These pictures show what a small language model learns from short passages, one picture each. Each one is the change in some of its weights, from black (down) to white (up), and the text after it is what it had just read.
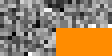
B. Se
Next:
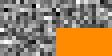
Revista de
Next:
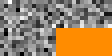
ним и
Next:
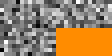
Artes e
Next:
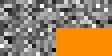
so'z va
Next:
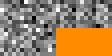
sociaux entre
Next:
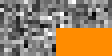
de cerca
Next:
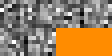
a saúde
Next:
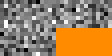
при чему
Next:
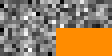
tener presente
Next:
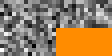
bar y va
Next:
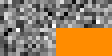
и заочной
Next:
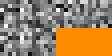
modelo para el
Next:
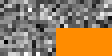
sau a
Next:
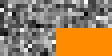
os dados de
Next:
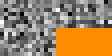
los reclusos
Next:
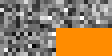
de maneira
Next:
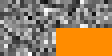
durch die
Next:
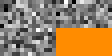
the munjung
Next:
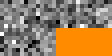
alt problemine
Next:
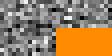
él mismo
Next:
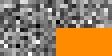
boshqa bir
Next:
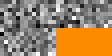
e interacciones
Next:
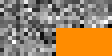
aumenta e
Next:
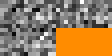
forças de
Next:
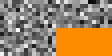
под всеми
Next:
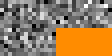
o isolamento
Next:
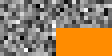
– seems
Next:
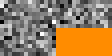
va imloviy
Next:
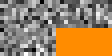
on the importance
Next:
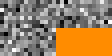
realizados –
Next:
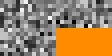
mercado los
